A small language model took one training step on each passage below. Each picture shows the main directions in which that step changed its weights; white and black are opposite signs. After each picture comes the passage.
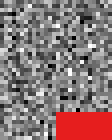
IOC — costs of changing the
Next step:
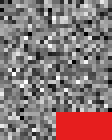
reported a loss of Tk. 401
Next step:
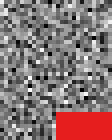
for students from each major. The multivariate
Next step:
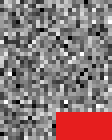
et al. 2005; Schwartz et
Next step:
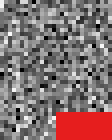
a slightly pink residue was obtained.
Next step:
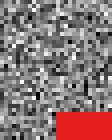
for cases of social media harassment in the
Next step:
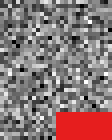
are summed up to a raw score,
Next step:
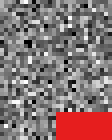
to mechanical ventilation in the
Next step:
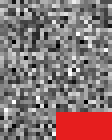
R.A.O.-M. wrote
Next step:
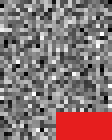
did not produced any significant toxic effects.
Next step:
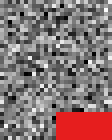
tissue borers and the quantity
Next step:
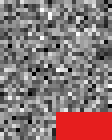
conventional laboratory testing. The growing
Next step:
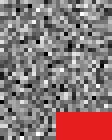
provides the 25 load coefficients and
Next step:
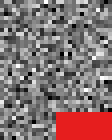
model we were not able to find a common
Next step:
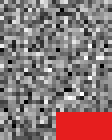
Food Crops, Cereals,
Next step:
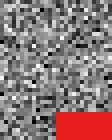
banners are a common sight in
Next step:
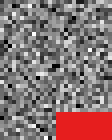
torch is operated at 2.45
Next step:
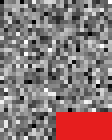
it is assumed to be given by a combination
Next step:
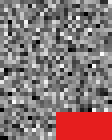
the polyphenol oxidase
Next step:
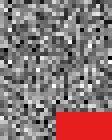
- M. Meloni, J.
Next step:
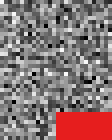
of land use change on groundwater
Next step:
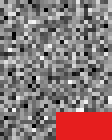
quality in China has declined [40], as
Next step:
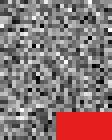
twelve groups – 20 rats each.
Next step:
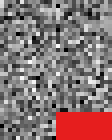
is part of a continuous effort to develop
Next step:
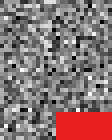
data, Mathematical Models,
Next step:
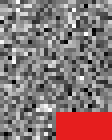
strips results from the differences in thermal
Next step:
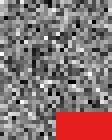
or MSC), maximum normalized
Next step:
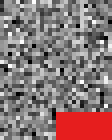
margin and on-interest income,
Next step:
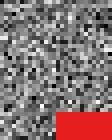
have been able to be classified, while the
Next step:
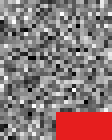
plugs that obstruct the pancreatic
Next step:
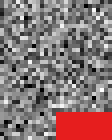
villages is asked in this regard.
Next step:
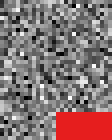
Table 2: SRP failure parameters
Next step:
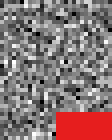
level in whether the benefits
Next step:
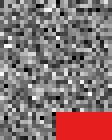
frequent faller 124 and/or the
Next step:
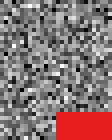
properties are not always sufficiently
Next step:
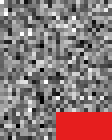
of 1024×768 in the consideration
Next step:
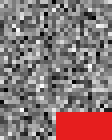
securities); - Examination (for
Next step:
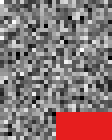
of the time and that the motion of
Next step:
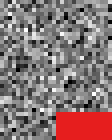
Objective – **Implementation:
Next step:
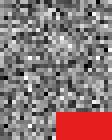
reproductive activity was placed in the
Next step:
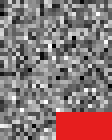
pool of O/H radicals differently,
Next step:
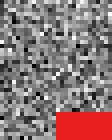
the essays 'The question concerning
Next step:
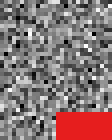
should extend beyond environmental sustainability
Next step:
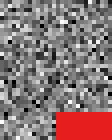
VQ and channel noise, and discuss possible
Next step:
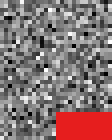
authorization. **Austria –
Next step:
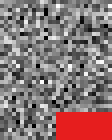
community is at stake. Let the experts
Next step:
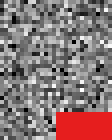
the perpetrator's behavior and the
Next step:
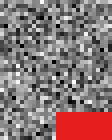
Royal Parade in its current state,
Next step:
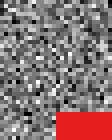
the objectives of the study as well as
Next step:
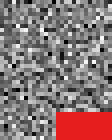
many planning, logistical and
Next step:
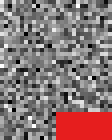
that the law can fulfill its function as
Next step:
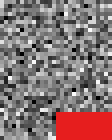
is on the mountains" (135
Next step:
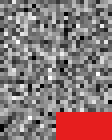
(by epidural injection of
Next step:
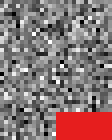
2022). The sample group of the eldest
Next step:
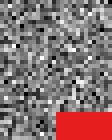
test at the Universidad Libre -
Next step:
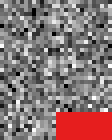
TABLE III DECISION
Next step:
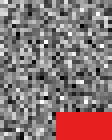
41-50 years. There were highly significant
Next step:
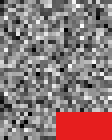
and 21% respectively in terms of damage
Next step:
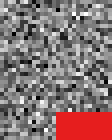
to the research questions and standard deviation was used
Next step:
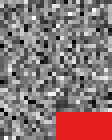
Zoology Bipin Bihari
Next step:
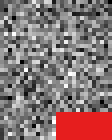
to directly confirm this. Moreover,
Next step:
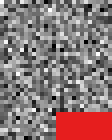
language, it is determined by popular
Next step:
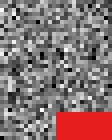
Areas and People Grant
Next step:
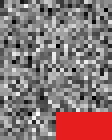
digital financial services offer
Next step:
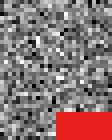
(a) deformation of specimen (b)
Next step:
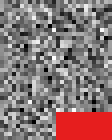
repository web page at National
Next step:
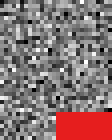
variable in a frequency distribution table.
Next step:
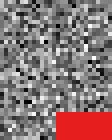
to reduce the loss of raw materials
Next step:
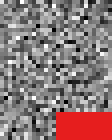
family, probably originated from
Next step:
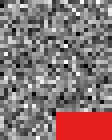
business.²² The article is
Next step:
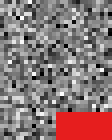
VI: To replace the array
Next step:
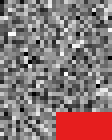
and ΔS , for dielectric
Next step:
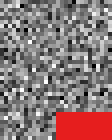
All the data were gathered for the
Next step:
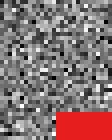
were not needed. Consent for publication
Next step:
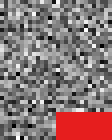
play a primary role in agro-food
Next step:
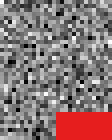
of the inner bound. Proposition 5
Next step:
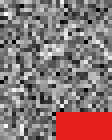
compatible with ores smelted in the
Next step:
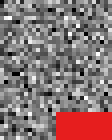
which simulate the relation between the bacteria
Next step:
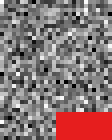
a crucial role in monitoring patients having
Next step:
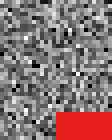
on the basis of the 09G2S
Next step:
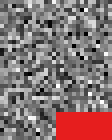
I_{MOV} (A) Impedance
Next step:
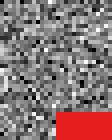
first time, environmental rights are fixed,
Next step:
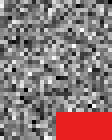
called "Rank Game Mode in the
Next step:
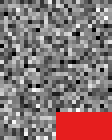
major river systems in the Hai
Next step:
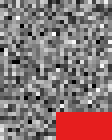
by different concentration levels (%) of aerial
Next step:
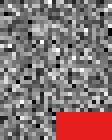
power status of any nation and the living
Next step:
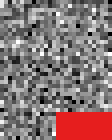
γ levels with those at the end of six
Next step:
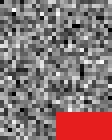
these results underscore the complexity of factors
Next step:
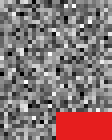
to be negative and statistically significant at 1%
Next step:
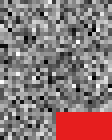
and Methods: 100 patients (20–50
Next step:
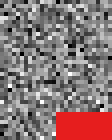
relevant institutions, involving local
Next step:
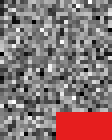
the model is 41% which shows that this model is
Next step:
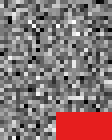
Green Future* provides an overview
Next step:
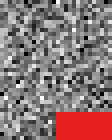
that substance abuse can increase the risk of
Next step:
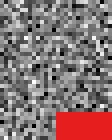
government organizes the various stakeholders, not
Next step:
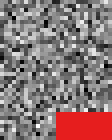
(15 countries) underwent lung resection
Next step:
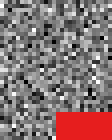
pattern for node 2 in the connection
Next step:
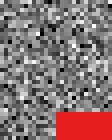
objects in the system might increase system complexity.
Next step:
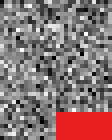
increasing demand for biofuels and
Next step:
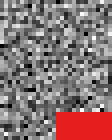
not allow for systematically engaging with the
